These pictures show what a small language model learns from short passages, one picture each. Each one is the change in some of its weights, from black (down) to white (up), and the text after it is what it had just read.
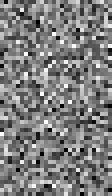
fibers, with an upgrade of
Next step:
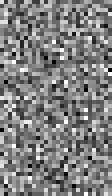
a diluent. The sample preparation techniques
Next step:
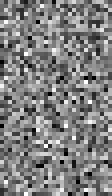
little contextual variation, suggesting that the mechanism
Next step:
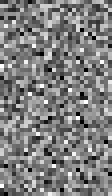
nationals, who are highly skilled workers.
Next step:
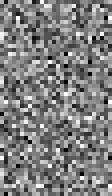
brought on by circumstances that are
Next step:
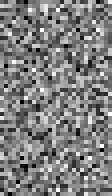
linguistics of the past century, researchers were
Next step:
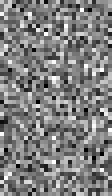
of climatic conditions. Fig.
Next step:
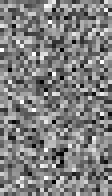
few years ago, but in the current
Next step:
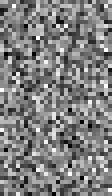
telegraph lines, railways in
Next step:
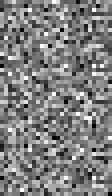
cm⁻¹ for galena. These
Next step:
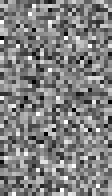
that the country's healthcare system could not
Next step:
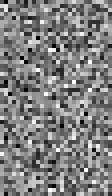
thought that it is necessary to introduce the
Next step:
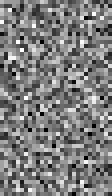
The programming language used is Visual
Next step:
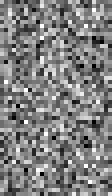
followings: improved forecasting for seasonal
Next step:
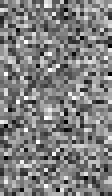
lab, the stakeholders strengthened community ties
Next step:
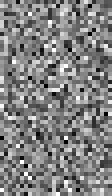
and found that half disclosed high levels
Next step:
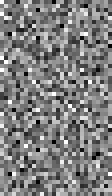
in the text of the thesis and giving
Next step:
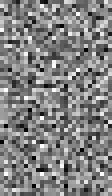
into two sections; A and B. Section
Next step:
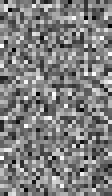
about the possibilities of future FAIR implementation from
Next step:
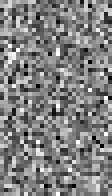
N. Goffe [14], have
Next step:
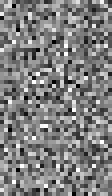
of basic functions (Fig. 2).
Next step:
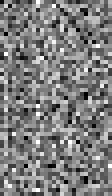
destruction. Keywords:
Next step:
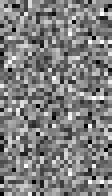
In Fig. 5a dysprosium
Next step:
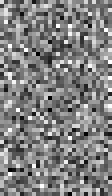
a colorful and sound festival
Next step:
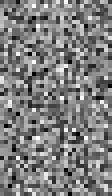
organize and conduct two 2-week
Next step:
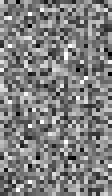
and implemented in this work. The
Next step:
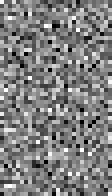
in 2006, and M.Sc. and
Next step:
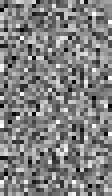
especially anthocyanins;
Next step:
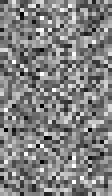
Soil Microbial Ecology Group,
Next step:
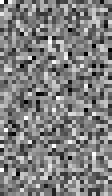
the parotid gland,
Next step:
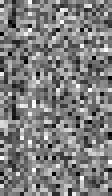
nunca se podrán
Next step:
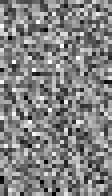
with standard protocols. One more target is
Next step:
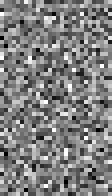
Amongst the aromatic amino acids,
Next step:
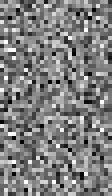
convergence. The error factor's primary job
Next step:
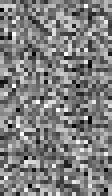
thickness of SMC is shown in
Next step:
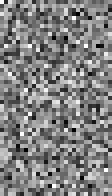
the severe level of addiction, many already
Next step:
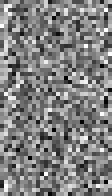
many research questions that warrant our attention.
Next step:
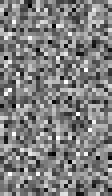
flat surfaces and so XCT may be
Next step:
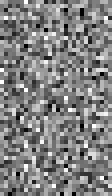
using two-step perfusion and
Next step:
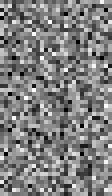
fluids released from the subducting
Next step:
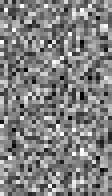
%. The initial data (parameters)
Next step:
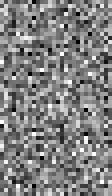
no one perspective is favored. Yet
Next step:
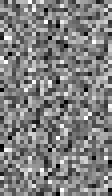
in Ikere Ekiti,
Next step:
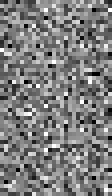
must ensure you specify and stick
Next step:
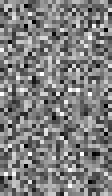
= 9) Hepatitis C
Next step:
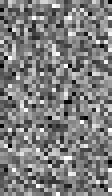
The Tolerance of Salinity in Rice
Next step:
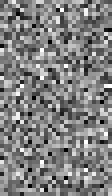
COVID-19 global metabolomics datasets.
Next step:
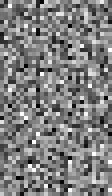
Daniel Morato.)
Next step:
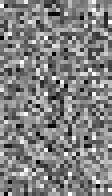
exists at all through orbital angular
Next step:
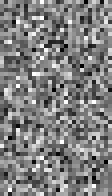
Taking Guangzhou
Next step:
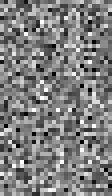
therefore the characteristics of this culture have become fundamental
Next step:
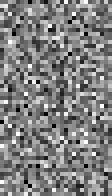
are finalized. In order to reach for
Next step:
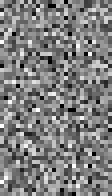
of the eco system and the advantages the
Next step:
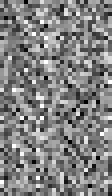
space is reduced by using a new algorithm called
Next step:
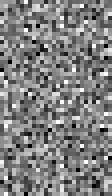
to obtain portable multiple-use devices.
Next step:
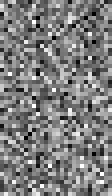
project. Probably No 18
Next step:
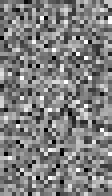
For this reason, information and materials concerning political
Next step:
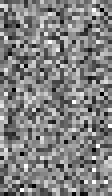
construction companies got used to exploit)
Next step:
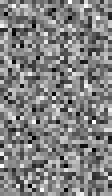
issues of polymer molecular weight determination, the groups
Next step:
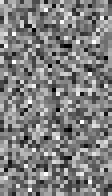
stance on Cumming's part is
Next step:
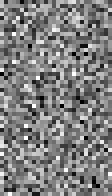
material used in the present study is a
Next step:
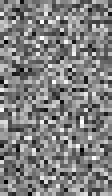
translation effect and suggests internal degrees of freedom being
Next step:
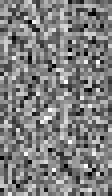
bibliographic database—of a
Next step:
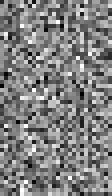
for identifying relevant stakeholders for the knowledge transfer of
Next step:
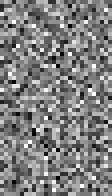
result in superficial generalisation and limited
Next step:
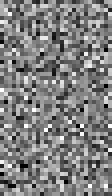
a very useful property.) Atomic weights
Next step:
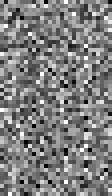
different 356 chemical composition of these
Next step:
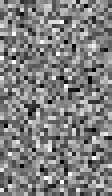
CPU usage may not appear with high response
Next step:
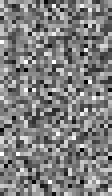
by the ethics committees of the
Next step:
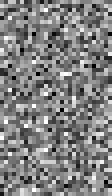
who received lower education heard about them
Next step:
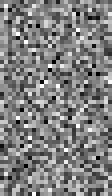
for generating cell or tissue gene expression data.
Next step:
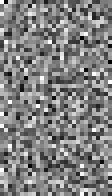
in the country. To properly manage the diseases
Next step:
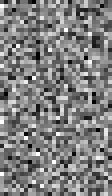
text conferring on it a
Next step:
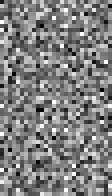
the beginning of the school year, when,
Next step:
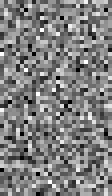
field trial evaluated the effects of tree species,
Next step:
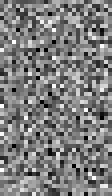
measurements (Fig. 1). The
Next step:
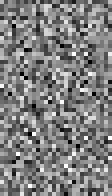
life event of all the pregnancy losses a
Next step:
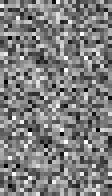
detection phase and 1573 in the recognition
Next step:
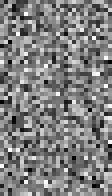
rights of others. In educational settings, particularly
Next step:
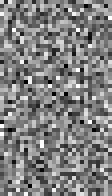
the Arabica variety. In contrast, the
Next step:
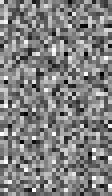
a rationale and basis for a value
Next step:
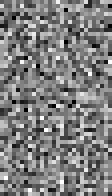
this viewpoint is thought to be the most
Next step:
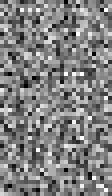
insignificant absorbances from 360 nm
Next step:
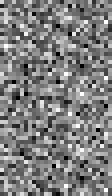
Garraghan, G. J.
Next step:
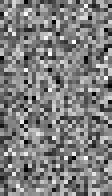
which utilizes LASAR. The
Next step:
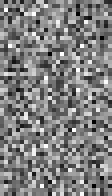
sufficient for oxygen delivery to a patient via a
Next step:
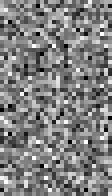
Sri Lanka, India,
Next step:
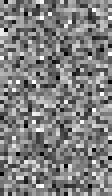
on Sumba Island, focusing on
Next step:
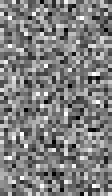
should become a learning outcome in ESP and
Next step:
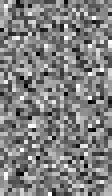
to animals from day -15) as compared
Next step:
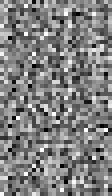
(no place): (no name).
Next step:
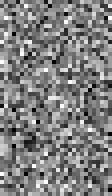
of origin, proved the effectiveness of integration
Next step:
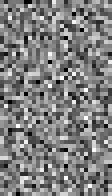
Of the three, technical SEO is considered
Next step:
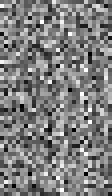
may be referred to as sceptics
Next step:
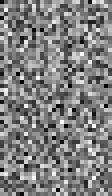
described 0 Q10: There are no links
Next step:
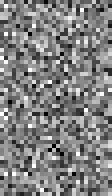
in latency compared to the idle
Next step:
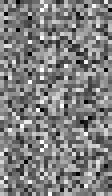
and reproduction usually shifts. Such species
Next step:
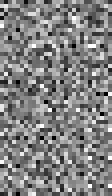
revealed that, in the long run,
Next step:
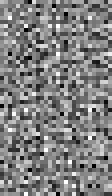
projects. ¹⁷ OECD
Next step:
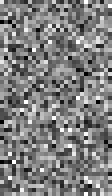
entered a state of global recession
